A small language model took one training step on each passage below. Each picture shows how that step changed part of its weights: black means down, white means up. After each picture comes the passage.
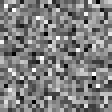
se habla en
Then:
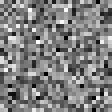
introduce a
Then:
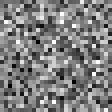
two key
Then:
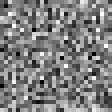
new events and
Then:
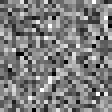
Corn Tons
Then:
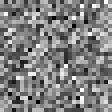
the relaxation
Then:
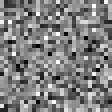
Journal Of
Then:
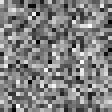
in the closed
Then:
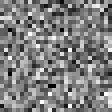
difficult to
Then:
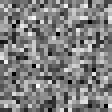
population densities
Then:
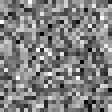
the best set of
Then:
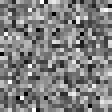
is the second
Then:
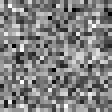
disks that sit
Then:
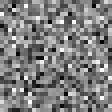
one can tune not
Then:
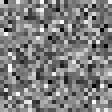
на аудио
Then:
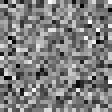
to scope the
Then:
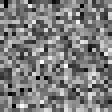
the first set of
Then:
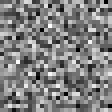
We note that
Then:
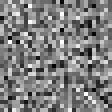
there exists an
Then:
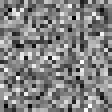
the catalog
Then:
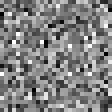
and Learning*,
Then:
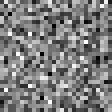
two stocks.
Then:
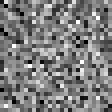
the input, and
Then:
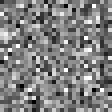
the arrival of
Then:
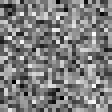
One way of
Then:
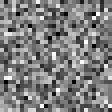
me parece un
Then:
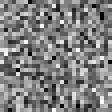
the final state.
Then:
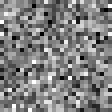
istotne -
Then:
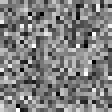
Básico em
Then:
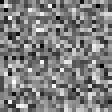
sia perché
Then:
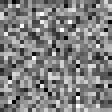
(in contrast
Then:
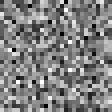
že na
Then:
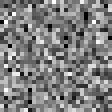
da equação 1:
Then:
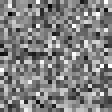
Press. -
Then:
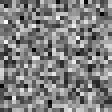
would like
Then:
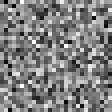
os desafios
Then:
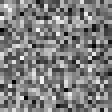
for display and
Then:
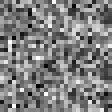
between the positive
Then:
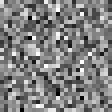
the Bingham
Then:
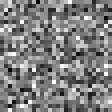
be considered to be
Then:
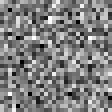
from the black
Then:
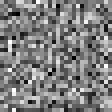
between classical
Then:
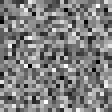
of understanding
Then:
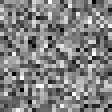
components that can
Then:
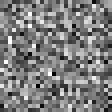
в умовах
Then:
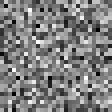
with matrices we
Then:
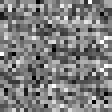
current literature
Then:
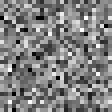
with an eye
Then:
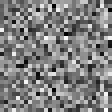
For the BW
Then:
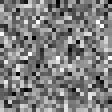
un problema de
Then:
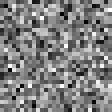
experience, any
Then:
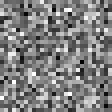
at the UE to
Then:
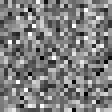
pencher sur
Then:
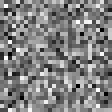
influence the
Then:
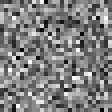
for the entire
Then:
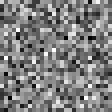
having all
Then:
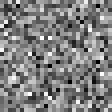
fabricated on
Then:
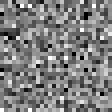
maíz, un
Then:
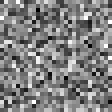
la superioridad
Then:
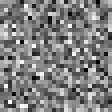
or rule out
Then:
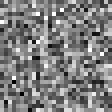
positioned between an
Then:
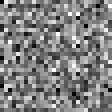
the optimization for
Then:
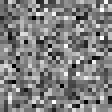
volume, each star
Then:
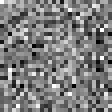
between left and
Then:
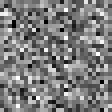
forwarded to
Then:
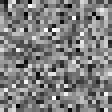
For the core
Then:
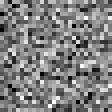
intervals, and
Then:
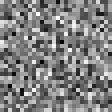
to increase water
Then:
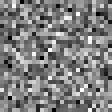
and explored,
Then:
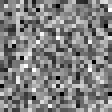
being Louis
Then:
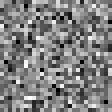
the help of
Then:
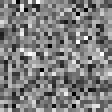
analysis but does not
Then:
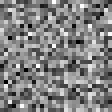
pattern with a
